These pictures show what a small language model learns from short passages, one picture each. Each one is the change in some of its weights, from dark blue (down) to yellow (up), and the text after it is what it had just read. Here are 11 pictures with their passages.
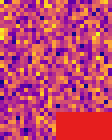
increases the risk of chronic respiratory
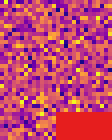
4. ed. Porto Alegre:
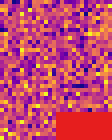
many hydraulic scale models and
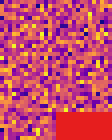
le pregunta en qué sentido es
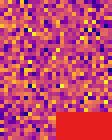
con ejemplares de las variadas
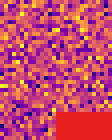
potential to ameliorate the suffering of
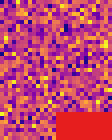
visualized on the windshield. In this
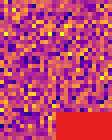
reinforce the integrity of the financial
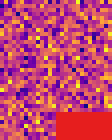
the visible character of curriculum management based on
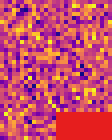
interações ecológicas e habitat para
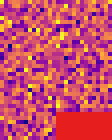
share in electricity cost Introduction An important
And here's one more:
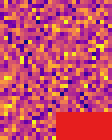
limit,¹⁰ it offers limited quantitative
